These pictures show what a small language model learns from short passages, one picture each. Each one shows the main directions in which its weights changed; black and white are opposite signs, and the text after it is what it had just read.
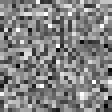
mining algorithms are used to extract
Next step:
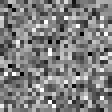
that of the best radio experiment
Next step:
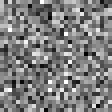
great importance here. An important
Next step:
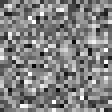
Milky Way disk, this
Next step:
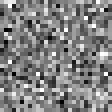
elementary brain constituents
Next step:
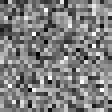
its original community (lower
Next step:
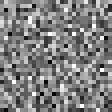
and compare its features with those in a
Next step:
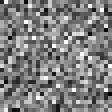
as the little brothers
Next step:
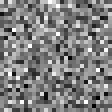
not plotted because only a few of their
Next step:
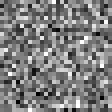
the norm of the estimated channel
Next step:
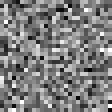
Semantic maps,
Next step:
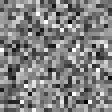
seem to induce changes
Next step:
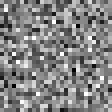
This is due to the screening effect:
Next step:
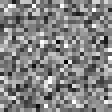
undisturbed by the actin
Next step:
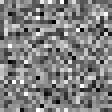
perspective that would be suitable
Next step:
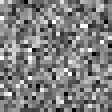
from\\ \noindent \verb#*
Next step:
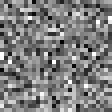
presents a novel explainable
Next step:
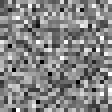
non-linear corrections are important evolution effects
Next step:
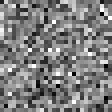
of 2$\pi$ walls in
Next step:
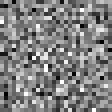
removing redundant structures
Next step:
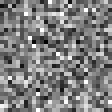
exoplanets using the values of the
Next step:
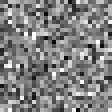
transparency between the island
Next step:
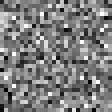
effect on $\Delta\bar{F}$ and
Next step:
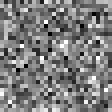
lead to $ SU(5) \ra
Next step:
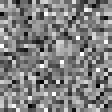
dynamical equations justifies this point.
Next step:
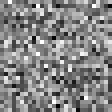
dataframes that the Synthesis
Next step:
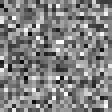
unimportant compared to that from
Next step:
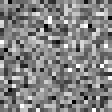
a mixed NE is easier to
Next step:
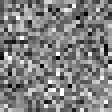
the protein $X^{out}$ at
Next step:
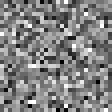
all individual species. It is
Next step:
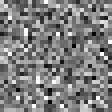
gap, this study proposes a
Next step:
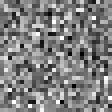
Here, some imaginary parts
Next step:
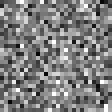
to the SIC potential and to the
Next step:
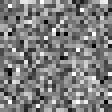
labelled in the plot. The
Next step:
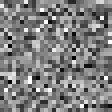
floor from the current noise measurements
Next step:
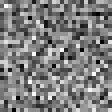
pixel measurement can take up to
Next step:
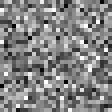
need to have sufficient overlap with
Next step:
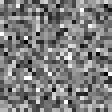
model by replacing $\epsilon$ by
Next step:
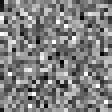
radius, with $\chi^2_{\rm
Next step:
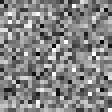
in order to measure modulation transfer function
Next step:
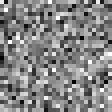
profiles as the corresponding paths in
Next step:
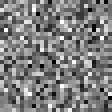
combination with the radiation formula
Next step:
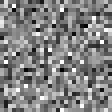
dependence characteristic of a flux flow
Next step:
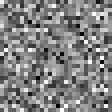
code up to equivalence.
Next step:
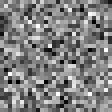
for up to 32 regions. The method
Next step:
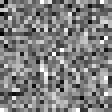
{author} {\bibfnamefont {H.}~\bibnamefont
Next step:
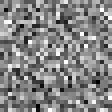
on them. \section{A
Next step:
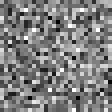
is reasonable to use the local
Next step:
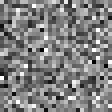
of special functions. Direct
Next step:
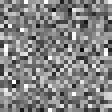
theories are equivalent as quantum
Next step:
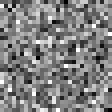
PEA/CMEs and
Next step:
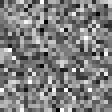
exactly to the terms of the
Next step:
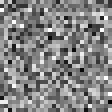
finite life-time of the
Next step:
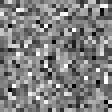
to severely deviate from the
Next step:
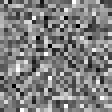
that one can write without loss
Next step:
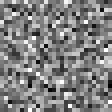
%interacting galaxies.
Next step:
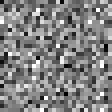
given at $t=0$ is defined by
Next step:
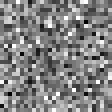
\begin{figure} \begin{center}
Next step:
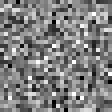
learn later, say
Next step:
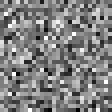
point spread function that varies across
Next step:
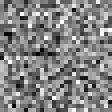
$D$. The variable $D$
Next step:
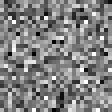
the coincidence problem.
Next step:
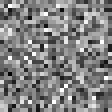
one and a scalar particle (called
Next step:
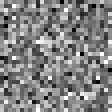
Fall Workshop on
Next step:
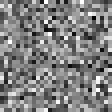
apply the lowering operators in
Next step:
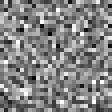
higher twist contributions to these
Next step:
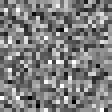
there is exactly one distribution \(
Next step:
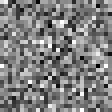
H |\bvec n} = s
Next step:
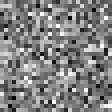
fact, the underlying CT formation
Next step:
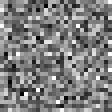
the assumption that the already
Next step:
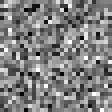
Marcel Ausloos
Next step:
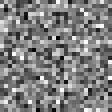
lines and symbols in **Fig.
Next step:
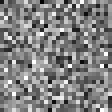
will use the following convention for the
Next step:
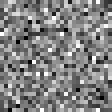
of the Brillouin zone
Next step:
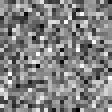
the center mass reference frame is
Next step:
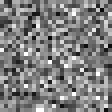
and PSF stars V1362
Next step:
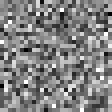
As such, it has been considered as a
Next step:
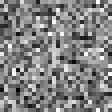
The green regions in each plot is
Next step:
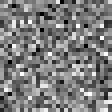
the \begin{figure}[H] \centering
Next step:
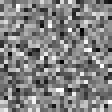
the scattering amplitudes. This
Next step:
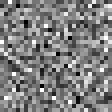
be more adversely affected by
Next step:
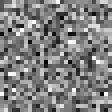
82 data of the target. This
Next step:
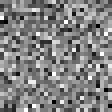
in M31, S1 is likely
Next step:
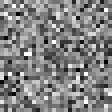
train U-Net to denoise
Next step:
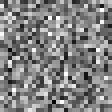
\ref{fig: Fig. 6} for
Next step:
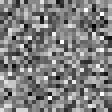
also higher-order transitions such as
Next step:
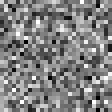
for a system that is a good
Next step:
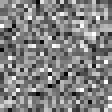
speech sample, total training
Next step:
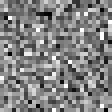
Detection methods of binary
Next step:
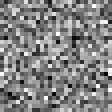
non-parallel data, it is
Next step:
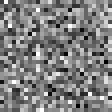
and Melspectrogram and
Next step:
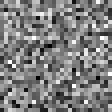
Here we will need the results for
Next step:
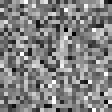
the equal power allocation
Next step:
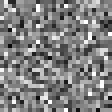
called {\it Vinberg
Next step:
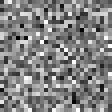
Calibration objects are
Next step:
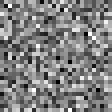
equation, due to the advection of the
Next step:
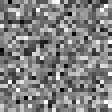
is an unconditional model, we
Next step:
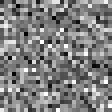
comparing the measured data with the strong temperature
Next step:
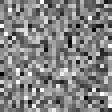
by bias: \begin{equation}
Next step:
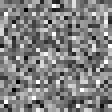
BERT provides its own
